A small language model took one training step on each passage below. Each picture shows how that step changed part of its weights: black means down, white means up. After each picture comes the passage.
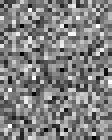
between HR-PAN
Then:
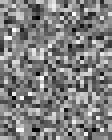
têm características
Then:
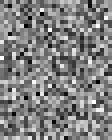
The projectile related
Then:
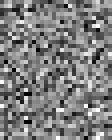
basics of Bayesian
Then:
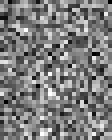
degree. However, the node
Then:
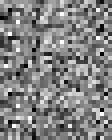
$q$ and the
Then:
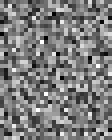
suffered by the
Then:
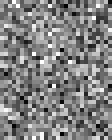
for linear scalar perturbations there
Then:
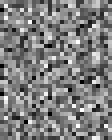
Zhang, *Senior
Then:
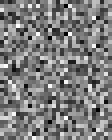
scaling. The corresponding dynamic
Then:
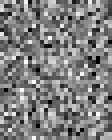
a some reduction of some
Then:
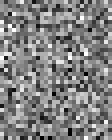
can guarantee their
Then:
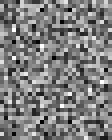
.95 para la totalidad
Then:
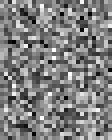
“Aqua” que
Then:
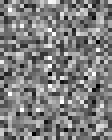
is shown to be small.
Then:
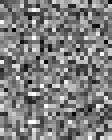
en NOvAA
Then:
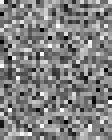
warning sign, as will
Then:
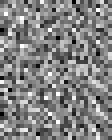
дефицит при
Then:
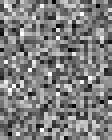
and entrepreneurial
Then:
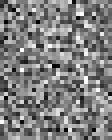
an increase in cutoff
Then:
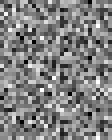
Существуют определенные
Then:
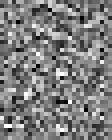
though somewhat higher
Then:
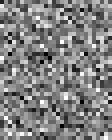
la investigación propuesta,
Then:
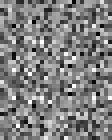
O'zbekiston Respublikasi.
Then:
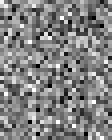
ёки амалий
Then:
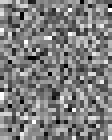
рўйхати ҳам
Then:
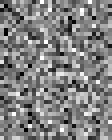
be put into a common
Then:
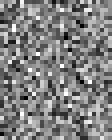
à la contribution de la
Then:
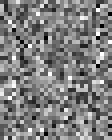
quyết số
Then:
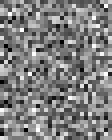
= "Cambridge
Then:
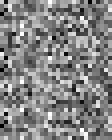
can be used to build
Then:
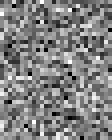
muammolar, yechimlar
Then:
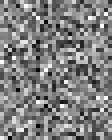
personalizarea este
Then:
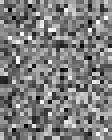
and referred to our field
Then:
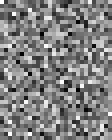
In this paper, we will
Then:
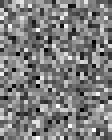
mumkin. Ushbu maqsadda
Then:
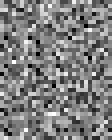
spin: there are only three
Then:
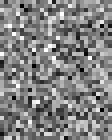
in Figure 4B statistically
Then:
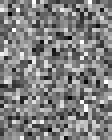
verde em empresas de
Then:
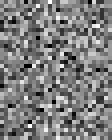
for certain cases with low initial
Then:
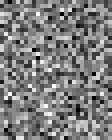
are band-limited.
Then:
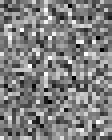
kink travels along
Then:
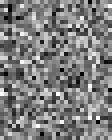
as \begin{align}
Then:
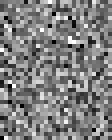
contract is considered much
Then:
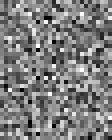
Depremi ve
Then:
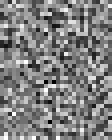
the null exponent for the
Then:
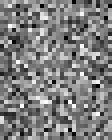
Hence the complexification
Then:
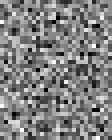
temperature for different electron densities
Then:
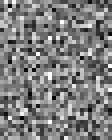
Departamento de
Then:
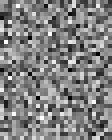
limits the investigation of statistical
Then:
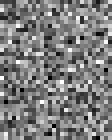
systems. The evolution of the
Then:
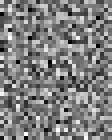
as residing within distinct
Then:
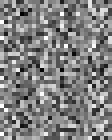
This alludes on the difference
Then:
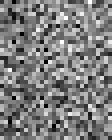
\cdot v + L
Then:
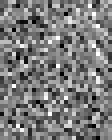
кейин мазкур
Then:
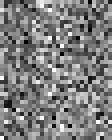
where $\nu_{c}
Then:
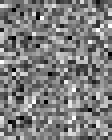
Nonino C. and
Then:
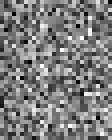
educativa especial de su
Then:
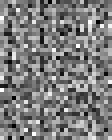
BAILEY et
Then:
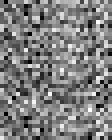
CBN32 In contrast
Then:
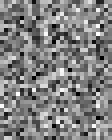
read from $s$.
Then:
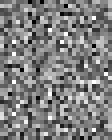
effectively and efficiently.
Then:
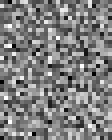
illustrated in Fig.
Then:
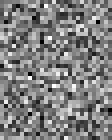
& Naify,
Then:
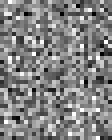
ma'lum munosabatlar,
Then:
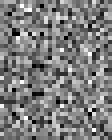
algorithms that can improve the efficiency
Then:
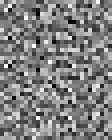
tidal circularization time
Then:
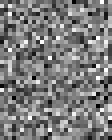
Tablo 1.
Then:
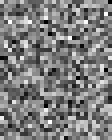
a mesa, first
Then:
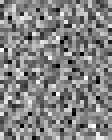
Лестничная 2
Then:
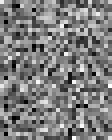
тому, що у
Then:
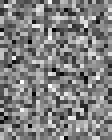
could be found. But
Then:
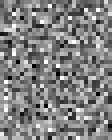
originate from favorable changes
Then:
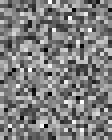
extra dimensional extensions
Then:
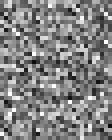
ability to extract
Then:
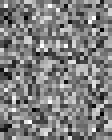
of functions and the objects need
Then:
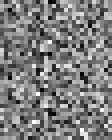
material and can lose mass
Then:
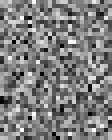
the best baseline method,
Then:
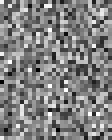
velocity is based on the local
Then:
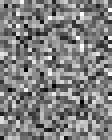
at discrete locations in
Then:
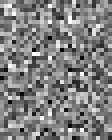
radiative cooling.
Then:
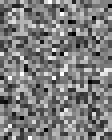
the Hyper fit,
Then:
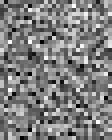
amateurs, only
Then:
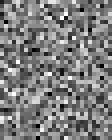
phase-magnitude modeling
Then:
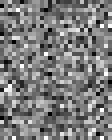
PUSTAKA -
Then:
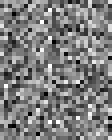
& \cos\Phi
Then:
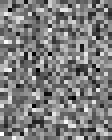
bottom panels. Note that
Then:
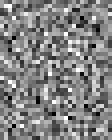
holistic and complementary
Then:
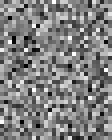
some approaches opt to plan
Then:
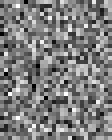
have considered the kinetic
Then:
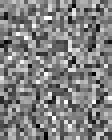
of the radius demonstrates the
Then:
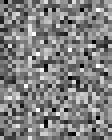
société de
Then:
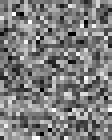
Zehavi I.,
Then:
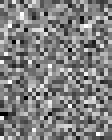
Logístico de
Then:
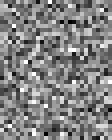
A major hurdle
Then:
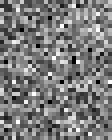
JCAP {\bf
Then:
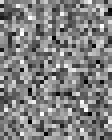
can follow the same procedure with
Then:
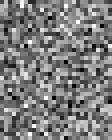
(or a pair of
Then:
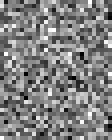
we failed to get
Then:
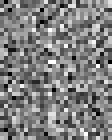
DM mass regions are those
